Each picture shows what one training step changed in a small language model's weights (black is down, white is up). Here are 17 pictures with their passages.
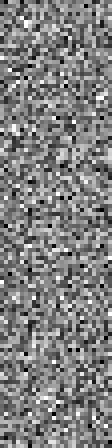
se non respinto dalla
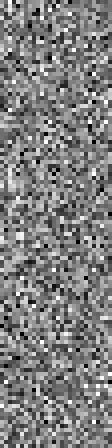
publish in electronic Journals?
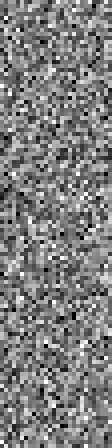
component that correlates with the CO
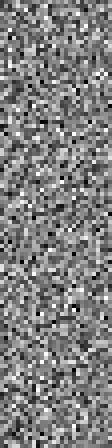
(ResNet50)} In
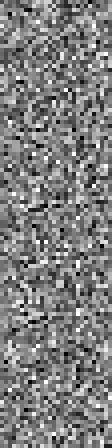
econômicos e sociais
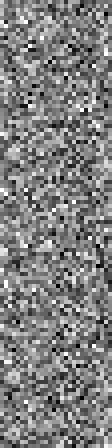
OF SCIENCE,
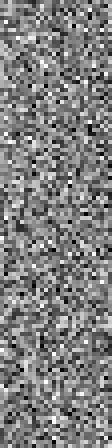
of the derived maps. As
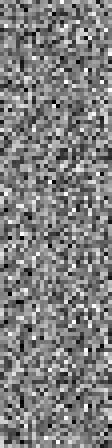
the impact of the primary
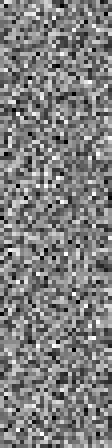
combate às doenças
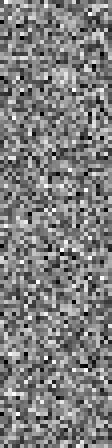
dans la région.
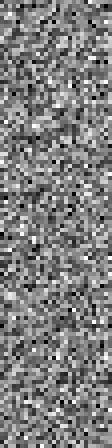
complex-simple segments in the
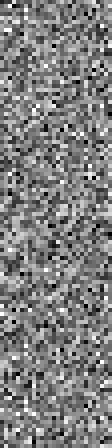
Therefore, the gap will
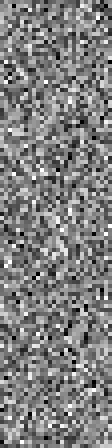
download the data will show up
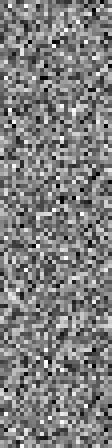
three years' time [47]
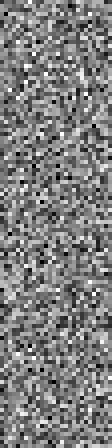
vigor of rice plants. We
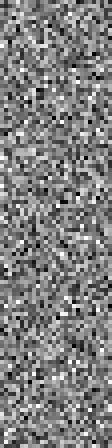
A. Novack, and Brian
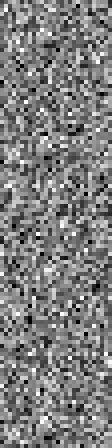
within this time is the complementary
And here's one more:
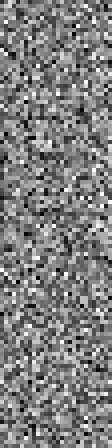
Medical image processing is an
